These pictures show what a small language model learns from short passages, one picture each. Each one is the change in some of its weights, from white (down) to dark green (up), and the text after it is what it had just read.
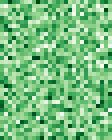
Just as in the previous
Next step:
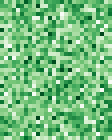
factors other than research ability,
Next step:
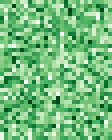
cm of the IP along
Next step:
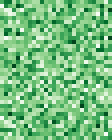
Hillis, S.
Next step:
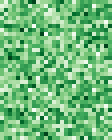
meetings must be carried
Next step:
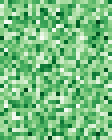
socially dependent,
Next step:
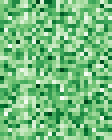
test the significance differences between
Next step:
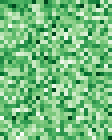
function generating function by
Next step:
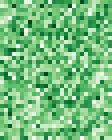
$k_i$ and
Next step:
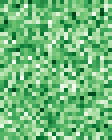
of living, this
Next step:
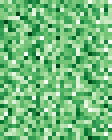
dashed black curve corresponds to
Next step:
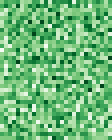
a diverse set of applications
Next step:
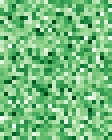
including $>$100
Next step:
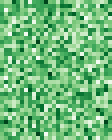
determine the spectrum sharing
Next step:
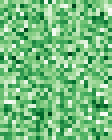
consideration is described in
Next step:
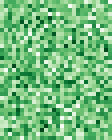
of potential, diverse
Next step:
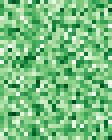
Estimating the
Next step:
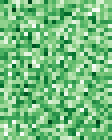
was to develop an innovative
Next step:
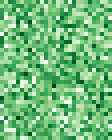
structural applications are commonly
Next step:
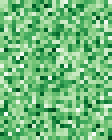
derive stellar parameters and
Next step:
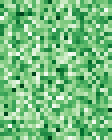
so technological leadership
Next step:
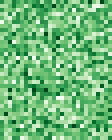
that it can lead to a
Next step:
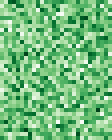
characteristics, which make them
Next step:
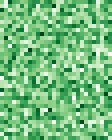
Contributions from $\bb$
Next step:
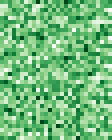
zero (labeled as
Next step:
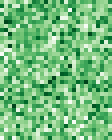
likely unnecessary.
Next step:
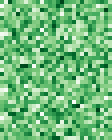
days, as the minimum
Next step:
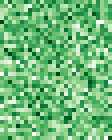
suggest that using
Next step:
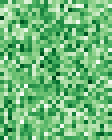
\ee where the range of
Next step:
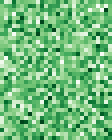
much faster than the first
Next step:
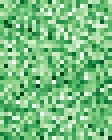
These factors accounted for
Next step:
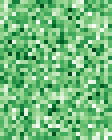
because it was significantly related to
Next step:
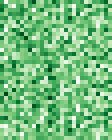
is an effective large mass
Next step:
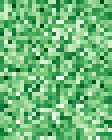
method for output power evaluation
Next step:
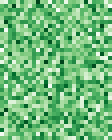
the observationally inferred
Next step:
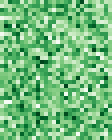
Figure 5, showing that
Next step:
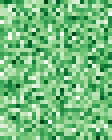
zeal, and the
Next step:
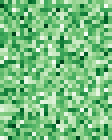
Heads Improve
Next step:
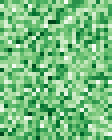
be obtained upon request
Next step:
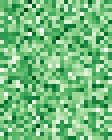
increase their share of
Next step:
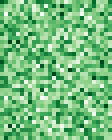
3D point group of the
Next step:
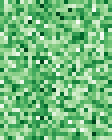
that recognizes the
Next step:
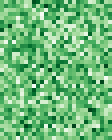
of $f$. On the
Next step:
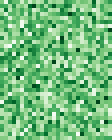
user interfaces and digital
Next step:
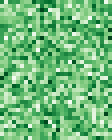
LD, at least in
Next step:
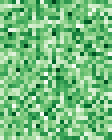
regularization scheme. This
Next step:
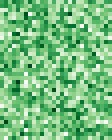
and provide feedback),
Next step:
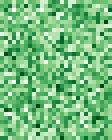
applications of the metamodel
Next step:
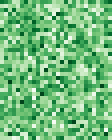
proportion of fundamental mode
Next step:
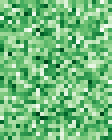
by noting that $
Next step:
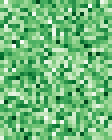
of this step is a list
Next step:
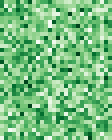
Importance: The
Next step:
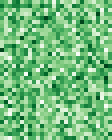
WILL NOT
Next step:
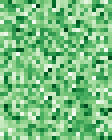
used as filler and
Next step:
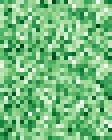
range of merger
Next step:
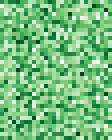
proposed protocol, the
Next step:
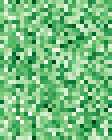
data being exchanged
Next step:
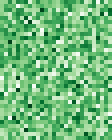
fruits it can
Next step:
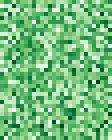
alleviation of
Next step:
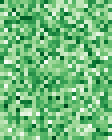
of the shock and gain
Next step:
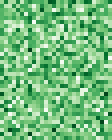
CMR imaging
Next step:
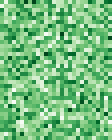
area was very vast
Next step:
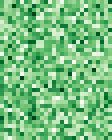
USE PER
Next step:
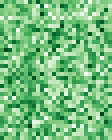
of convergence of power
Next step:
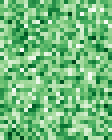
different parametrization of the
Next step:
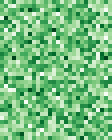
widely used during the
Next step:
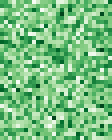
Tablets Asian J
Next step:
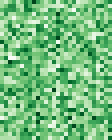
change. They show that we
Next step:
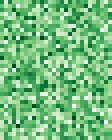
of the researcher in their
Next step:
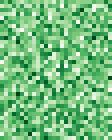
is to predetermine
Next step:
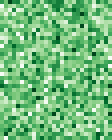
switch, \be
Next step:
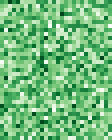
in scope to include the
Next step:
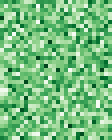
not quite as good as
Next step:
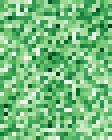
or similar adjustment
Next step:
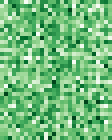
and the observed masses and
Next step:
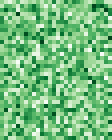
comparative pilot
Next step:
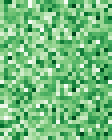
the Oligocene
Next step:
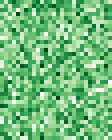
note that the third
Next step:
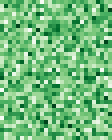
magnetic fields, $H$)
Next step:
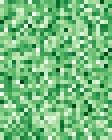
at least one of the following
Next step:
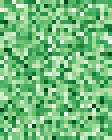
is no trusted
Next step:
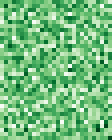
Alexa), or
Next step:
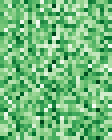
total CCS cost for
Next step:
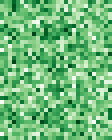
out a multi layered
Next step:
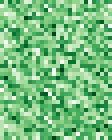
parallel programming, and in
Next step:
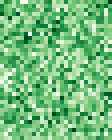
Processing Software
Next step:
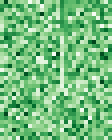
of Plymouth
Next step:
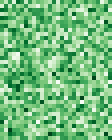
as emperors of the
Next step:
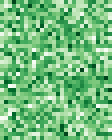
obtained using ground based data.
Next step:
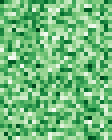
sum of three contributions.
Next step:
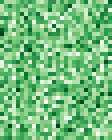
los criterios
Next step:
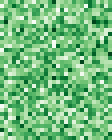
Above we have
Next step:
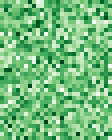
have mitigated the
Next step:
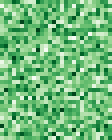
particularly, we will notice
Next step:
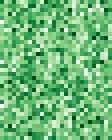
the baseline of the
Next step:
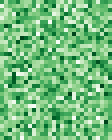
with the spread in
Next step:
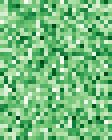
and the next extension run
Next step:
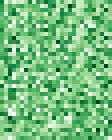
good impact modification effect.
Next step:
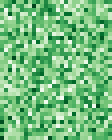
follows a universal
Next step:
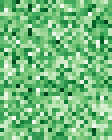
FeRh to the
